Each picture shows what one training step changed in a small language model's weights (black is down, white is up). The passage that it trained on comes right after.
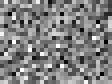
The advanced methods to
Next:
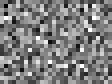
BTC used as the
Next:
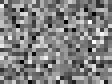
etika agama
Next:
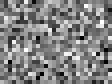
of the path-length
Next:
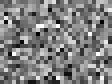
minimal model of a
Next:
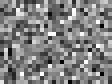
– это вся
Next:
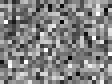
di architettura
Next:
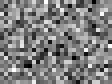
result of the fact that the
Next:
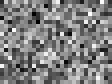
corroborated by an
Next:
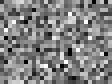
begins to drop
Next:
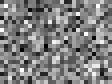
La Sapienza,
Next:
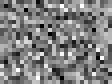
\item We assume that both
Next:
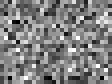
through a variety of
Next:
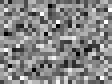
dos pacientes. É
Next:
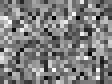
the LWP signal, when
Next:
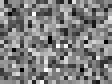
symmetrized products
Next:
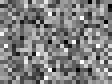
sense of requiring
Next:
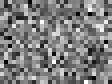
design* ke dalam
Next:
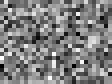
Auch wenn
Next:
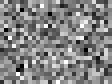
de un proyecto de
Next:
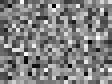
nodes that have not
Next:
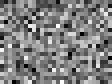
(EER) metric on
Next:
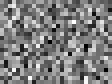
with all states. The results of
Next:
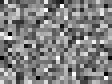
field is more in-plane
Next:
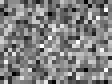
Закону про
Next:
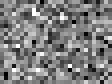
implications of digital
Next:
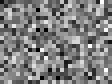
method in [5]). This
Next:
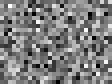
krisis air
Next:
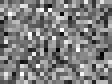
Aktor Reaksi
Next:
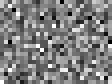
from the left: The same
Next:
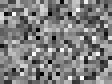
Le quote sono in
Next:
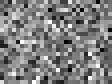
number of loops (the
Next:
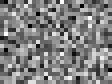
participa - Other:
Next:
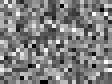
which is consistent with the
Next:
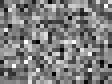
des intitulés des
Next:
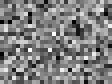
construction du sujet
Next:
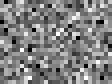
ressaltando os
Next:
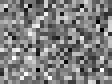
The images are located
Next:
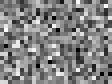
the Tevatron and
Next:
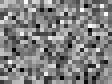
ego sum!*,
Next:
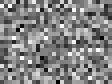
more vague conjecture
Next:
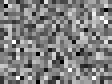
is number of configurations
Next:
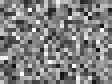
тезисы в
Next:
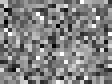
to hypergraphs
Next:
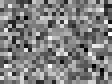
surfaces on the
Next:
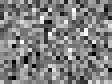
one therefore predicts that
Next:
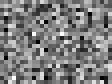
e a riqueza
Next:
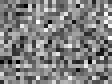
tuning resolution of the
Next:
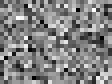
adalah program yang
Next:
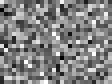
ва унинг
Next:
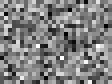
na parte posterior do
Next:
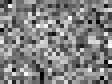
observasi, tes, dan
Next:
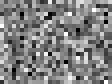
a bipartite
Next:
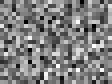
most Sn-rich
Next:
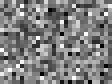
это приводит
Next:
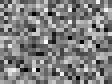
potencializar o
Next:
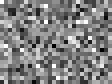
the first injury or
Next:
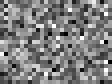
can directly use the
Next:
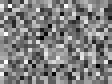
to bottom the
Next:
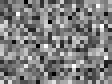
de la Vancouver
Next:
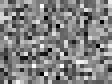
Segundo resultado
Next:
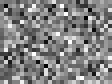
wavelengths. In
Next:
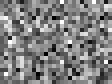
the real (Re) and
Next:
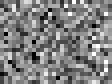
is clear that if the
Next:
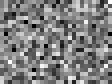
kernel does not depend
